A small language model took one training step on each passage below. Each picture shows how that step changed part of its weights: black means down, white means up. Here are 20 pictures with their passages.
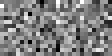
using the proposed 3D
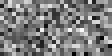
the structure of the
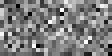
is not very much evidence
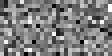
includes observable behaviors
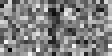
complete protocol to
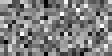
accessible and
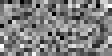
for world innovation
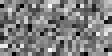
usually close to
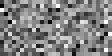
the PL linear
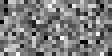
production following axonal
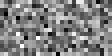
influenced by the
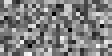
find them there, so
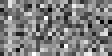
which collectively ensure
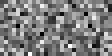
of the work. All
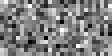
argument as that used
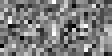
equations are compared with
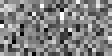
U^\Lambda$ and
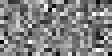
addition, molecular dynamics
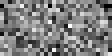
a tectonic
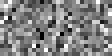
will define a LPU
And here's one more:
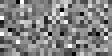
specified as \be
